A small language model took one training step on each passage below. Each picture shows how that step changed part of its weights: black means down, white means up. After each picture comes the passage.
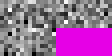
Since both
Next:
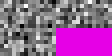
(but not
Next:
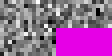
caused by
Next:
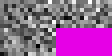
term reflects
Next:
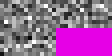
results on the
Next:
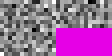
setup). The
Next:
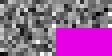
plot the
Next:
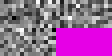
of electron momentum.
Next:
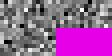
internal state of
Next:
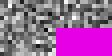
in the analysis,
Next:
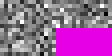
example, when the
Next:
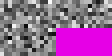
to provide
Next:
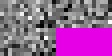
and Mo
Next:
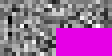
where \bea
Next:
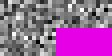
in terms of a
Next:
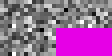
then used to
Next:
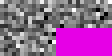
The prediction of
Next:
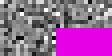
The mass function
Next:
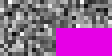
in comparison to
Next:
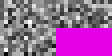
the class does not
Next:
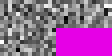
may change
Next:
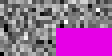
during the experiment
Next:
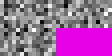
of a)
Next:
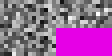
also important: by
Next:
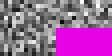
that are not
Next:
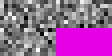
time among all
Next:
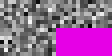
timings for the
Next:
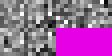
and Sterile
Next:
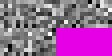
tension, where
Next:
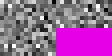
Jastrow factor
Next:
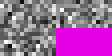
our simulation, we
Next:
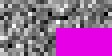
be discussed in
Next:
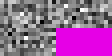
with control flow analysis
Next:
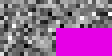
be requested
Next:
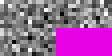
The strongest
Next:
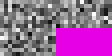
for running
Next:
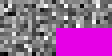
relations. This
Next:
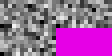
also been obtained for
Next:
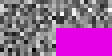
linear combination
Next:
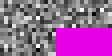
to factorization on
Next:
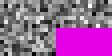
by Nord
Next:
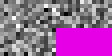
prone, after
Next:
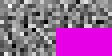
we have introduced
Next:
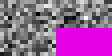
generates the data
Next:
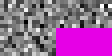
In order to
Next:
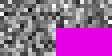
content in this
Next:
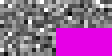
The relations
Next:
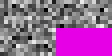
on the top
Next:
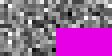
The variance
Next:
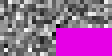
in the resulting
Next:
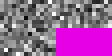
arrays one
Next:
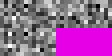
process. It was
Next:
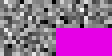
and we thus
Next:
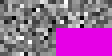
\rangle}$, where
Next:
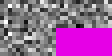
reflection operators
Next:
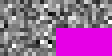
more general form,
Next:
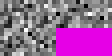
is also the
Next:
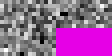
the internal
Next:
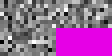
function for the
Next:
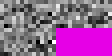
the fit,
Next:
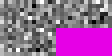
The evaluated
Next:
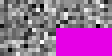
It is known
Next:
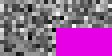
the mean velocity
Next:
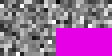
particularly useful
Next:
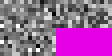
the slit
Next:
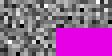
parameter $\beta$
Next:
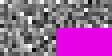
The agreement
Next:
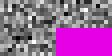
for the analysis of
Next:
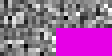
that it is
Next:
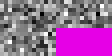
the feasible
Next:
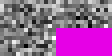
the field is
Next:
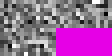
features (see
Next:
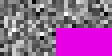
as batch
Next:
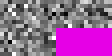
compare our proposed
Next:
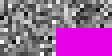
or vertical
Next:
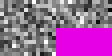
networks with the
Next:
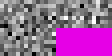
this source.
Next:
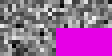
between Q=8
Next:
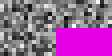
the goal is
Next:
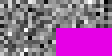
a store should
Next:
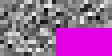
and only if the
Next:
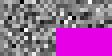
we study the structure
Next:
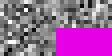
sample was heated
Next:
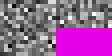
motion measures
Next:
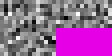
(and it
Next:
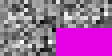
and observations of
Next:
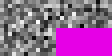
out to be
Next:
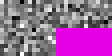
for educational
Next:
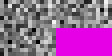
sign of state
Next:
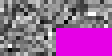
to the presence
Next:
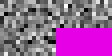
match it.
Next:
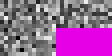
agent observed
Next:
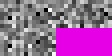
have shown that
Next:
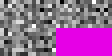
represented by the
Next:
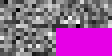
correspondence for both
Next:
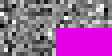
giving rise
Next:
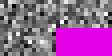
questions in
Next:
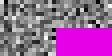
of energy conditions
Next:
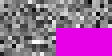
random current with the
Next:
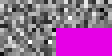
the electronic properties
